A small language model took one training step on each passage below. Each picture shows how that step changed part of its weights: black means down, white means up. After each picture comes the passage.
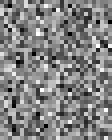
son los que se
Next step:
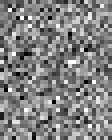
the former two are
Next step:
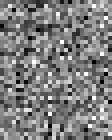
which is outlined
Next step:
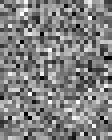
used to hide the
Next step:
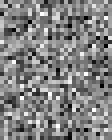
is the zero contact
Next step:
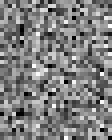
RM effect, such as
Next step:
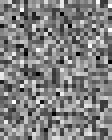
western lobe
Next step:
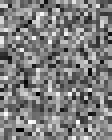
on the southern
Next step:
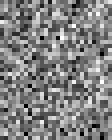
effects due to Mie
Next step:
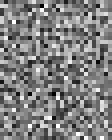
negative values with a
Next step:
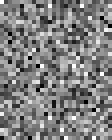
to America or
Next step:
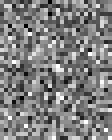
outputs, thus
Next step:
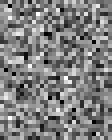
tuned to match
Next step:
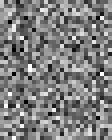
CNN model. The
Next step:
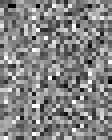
da literatura
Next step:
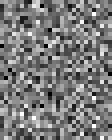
This leads to some
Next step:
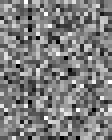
to control stator
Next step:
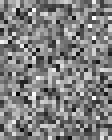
also as a leader
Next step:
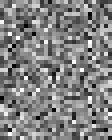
the analysis of the paper
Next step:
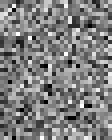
The voter model is
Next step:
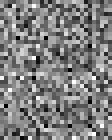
the (left) hand
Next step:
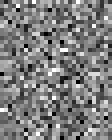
like to find out
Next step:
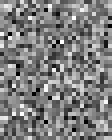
pressure of 150
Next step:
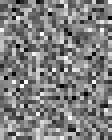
corso degli
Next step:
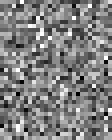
include a pocket
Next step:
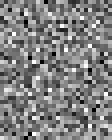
of the fodder of
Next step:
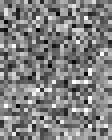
a negative induced
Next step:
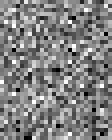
one's appraisal
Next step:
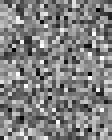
\rangle} \right)
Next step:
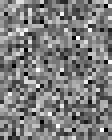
contracts. He
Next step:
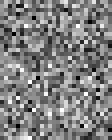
produit peut
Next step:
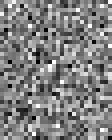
also have a session
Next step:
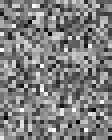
for the environment and
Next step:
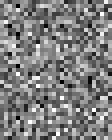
asarlar) ham
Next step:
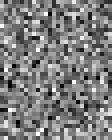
and dust emission.
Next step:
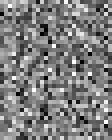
\eqa With the
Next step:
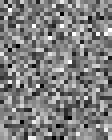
de proprietate
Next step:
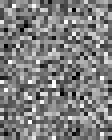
the MRI data will
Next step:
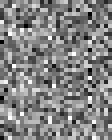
the impact of the
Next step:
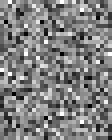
que podem ser
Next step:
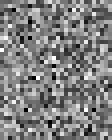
detection very difficult
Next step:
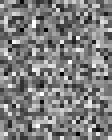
це не
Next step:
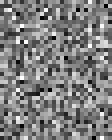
related genes.
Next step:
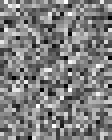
scratched in
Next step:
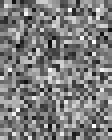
also evaluated using SE
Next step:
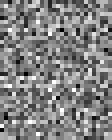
from artificial
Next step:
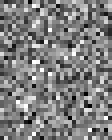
of the text,
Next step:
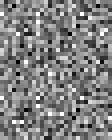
do trivial, com
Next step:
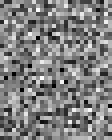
in Bauchi
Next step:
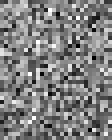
among the people
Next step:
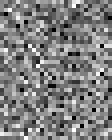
IDI Meals
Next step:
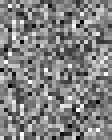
is likely driven
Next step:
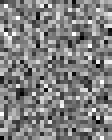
0 \right). \quad
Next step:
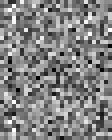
suggestions and
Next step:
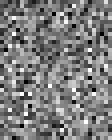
the calendar year,
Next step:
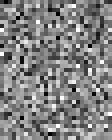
between learning to be
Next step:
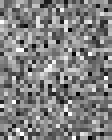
over the recognition
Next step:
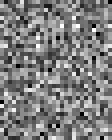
neutron stars
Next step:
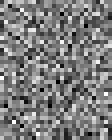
transmitted via
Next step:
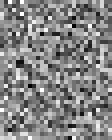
qo'yadi va
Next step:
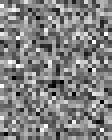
Training of
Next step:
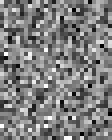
Assam - An
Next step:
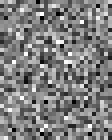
the cones. We find
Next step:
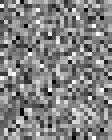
that for a finite systems
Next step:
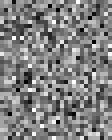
models, at least one
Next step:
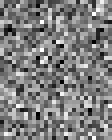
bendahara dan
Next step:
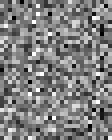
case, the overall process
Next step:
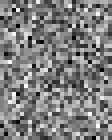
paremalar ham
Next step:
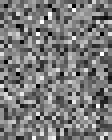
[8] It was
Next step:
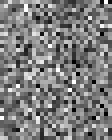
if one should decide to
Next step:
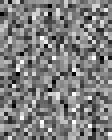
Finally, author
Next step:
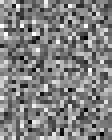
of communications with
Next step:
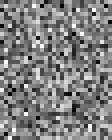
limit of maximally
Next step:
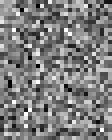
to Tanoak,
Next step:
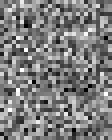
each pair. The
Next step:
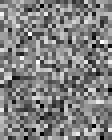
investigated in previous
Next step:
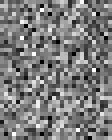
statistics only.
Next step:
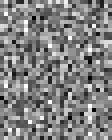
ya que han
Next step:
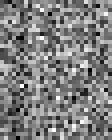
presence of 0.2
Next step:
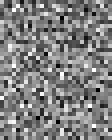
inmersos en la
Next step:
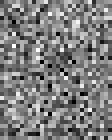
density. This follows from
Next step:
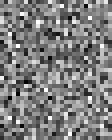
the roots of the
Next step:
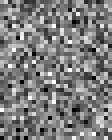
(where the linear
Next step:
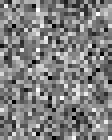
can prove that this
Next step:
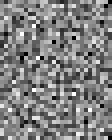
de la noción de
